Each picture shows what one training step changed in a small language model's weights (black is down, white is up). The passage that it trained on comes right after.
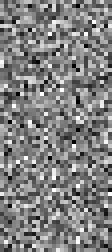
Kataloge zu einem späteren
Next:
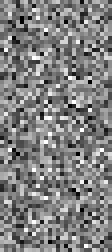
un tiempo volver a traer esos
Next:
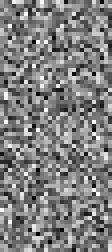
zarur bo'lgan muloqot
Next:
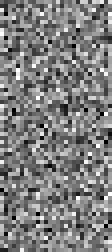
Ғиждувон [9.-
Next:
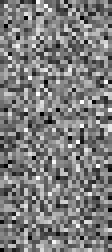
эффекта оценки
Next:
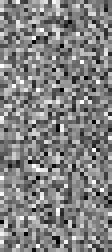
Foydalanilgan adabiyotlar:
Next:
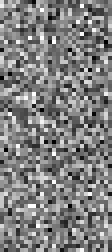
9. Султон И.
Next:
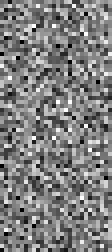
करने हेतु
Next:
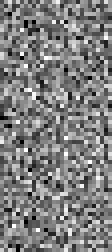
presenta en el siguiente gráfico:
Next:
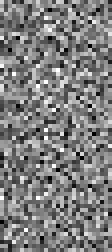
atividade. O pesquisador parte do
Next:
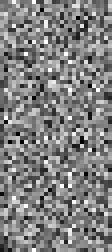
ún. EXI (Efficient
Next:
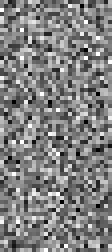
de refino do combustível,
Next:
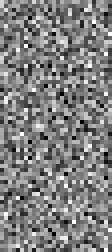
*Scenas Colonoaes*,
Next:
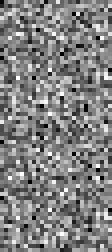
em parceria com a Rede
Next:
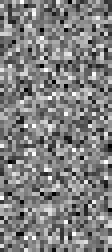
Innovatsion ta'lim – bu
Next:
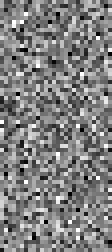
koʻrsatib oʻtilgan.
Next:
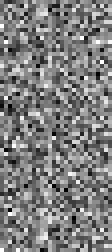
os dias e sim dias alternados por
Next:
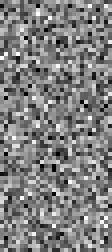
Informes COUNTER -
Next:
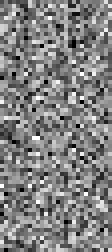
voluntarios vs.
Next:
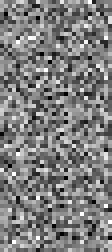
56. Усмонов,
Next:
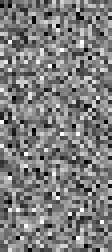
tidak langsung menghimpun
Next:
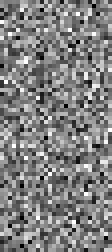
та самовдосконалення. За
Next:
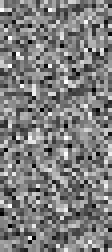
Dermatología Centrada en la
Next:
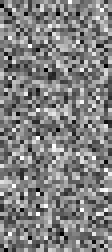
en of de H.R. dit zal
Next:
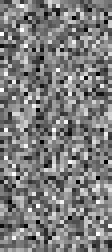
possível perceber como a estética
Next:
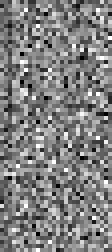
yildayoq avj oldirilgan
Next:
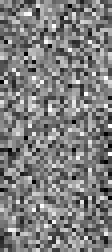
können bei der kombinierten
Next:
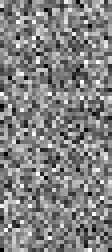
олишга доир давлат
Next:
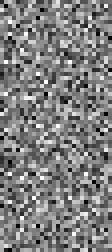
diplom ishlarini rejasini
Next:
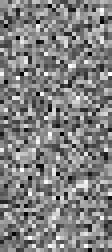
систем. Список використаних
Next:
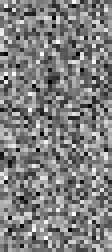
samarali hisoblanadi.
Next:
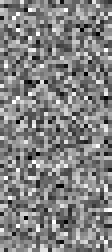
- ¹ Пархоменко
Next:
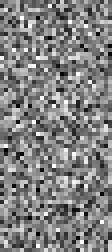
3. на отдельных участках
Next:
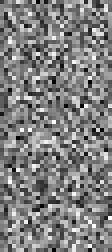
trakcie których
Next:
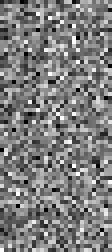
compiled by the authors
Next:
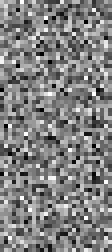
случаев пневмоний.
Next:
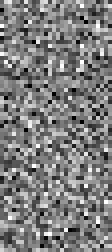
stelsels op eenvoudige
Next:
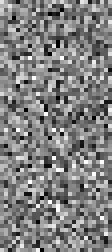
of Low-Cost Fermentative
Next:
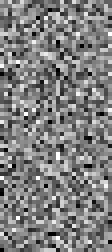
uma atividade de relevância
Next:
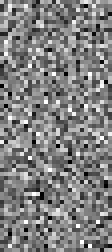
ser utilizado: Micro drenagem,
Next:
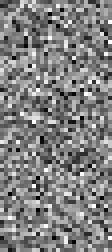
sterigmatocystine) and
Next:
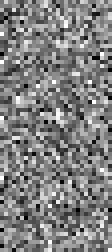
Электрон тижорат
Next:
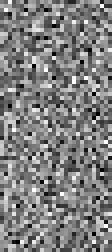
harbiy safarlarida ham
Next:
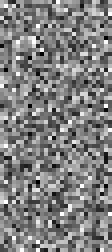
А., Низамов, Х.
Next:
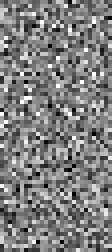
language, the introduction of the
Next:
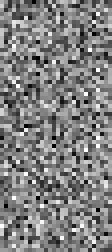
penampilan yang lebih baik
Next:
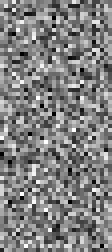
samarali foydalanish
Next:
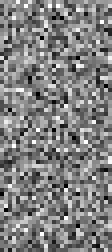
de yuca al 2 % por un
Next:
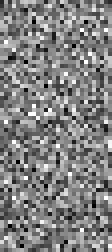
másként is el lehet
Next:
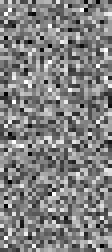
os altos investimentos devem ser
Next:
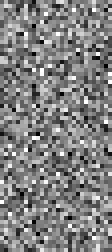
Ba'zida hushidan ketish; -
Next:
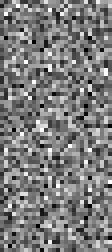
eficiente a forma com a qual as pessoas
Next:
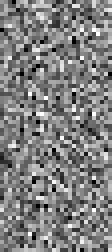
aniq nazariy bilimlarni
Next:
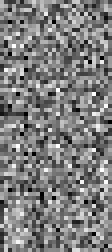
yağın da sarımsı
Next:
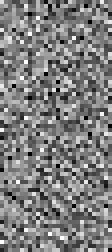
Wawancara: Hasan,
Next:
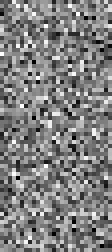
is one of the priority tasks of
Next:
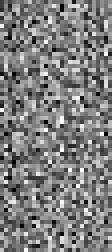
Raghad Abdul Karim
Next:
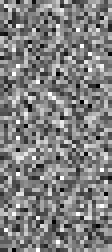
машины JK-9800 Jack
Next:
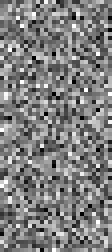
profesor, con interlocutores
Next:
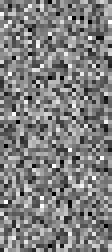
uso del conocimiento para la toma de
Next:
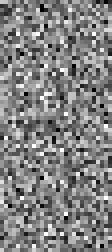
yong'in qutqaruv
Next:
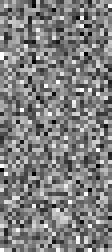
dan parsial, dengan demikian
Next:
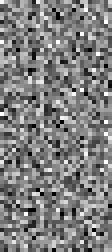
Membaca Al-Qur'an
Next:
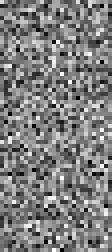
de Impacto do número de
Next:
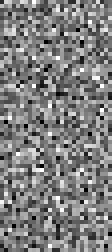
АНАЛИЗ Sherqulov
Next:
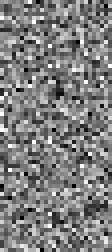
Rare (4), Très rare
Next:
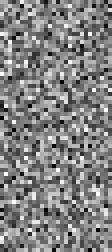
in eigener Sache: Bitte
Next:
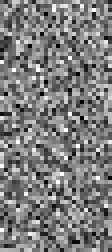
eng ko'p ruxsat
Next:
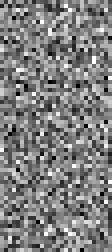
«Завод ЖБИ-2»
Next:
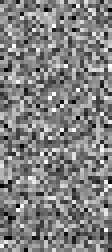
preparedness. Актуальность В
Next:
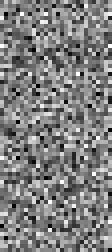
moderna". *RPP
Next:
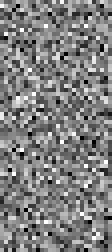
Мамедовой, которые
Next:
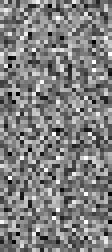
rivojlanadi. Kasallik sut
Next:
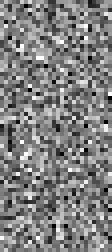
umumiy ovqatlanish
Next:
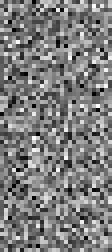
E como fazer fruir a
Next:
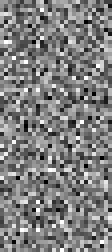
lo que se recomienda su uso como el
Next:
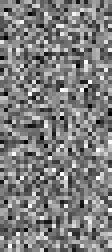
que conclusões complementares possam
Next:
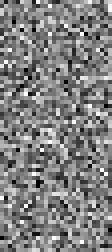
la construcción de edificios,
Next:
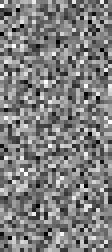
fact and fiction. **British
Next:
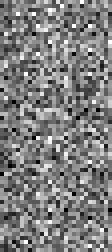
ali rešitev preskusi v
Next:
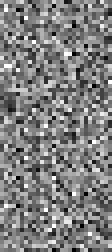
pokazała, że
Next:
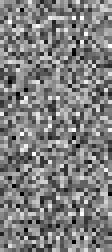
reja va choralarni ishlab chiqish
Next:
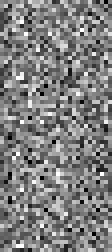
lahko ugotavlja
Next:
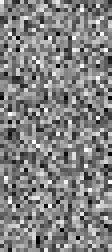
colocar diante dos inúmeros problemas
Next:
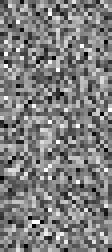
FlowCAM sia in grado di
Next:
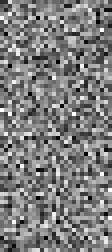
revealed that the tendency
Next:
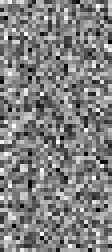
sobre el discurso de la escuela y
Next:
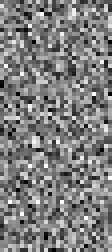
maqsadi talabning ko'z
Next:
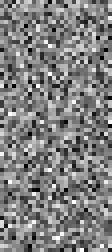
Educação, Sociedade,
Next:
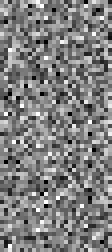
é executada através do
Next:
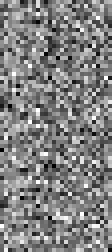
olarak bu farklılığı
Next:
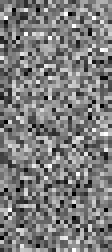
gezien den opbouw der
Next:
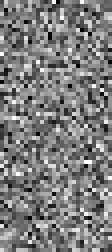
seçkinler değil, sıradan
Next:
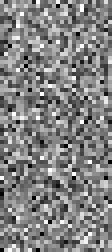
la agenda pública, lo que se
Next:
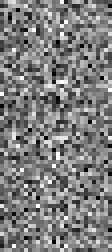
que a exposição a um campo
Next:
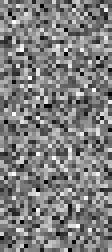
de uso é levada a sério e
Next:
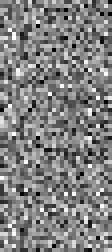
мультфильм Олега
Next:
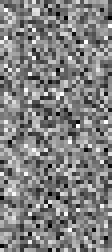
USING GOTTMAN
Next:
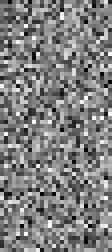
Isxakova, M. Tilning
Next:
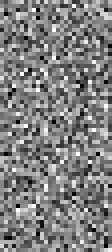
вмісту. Максимальний
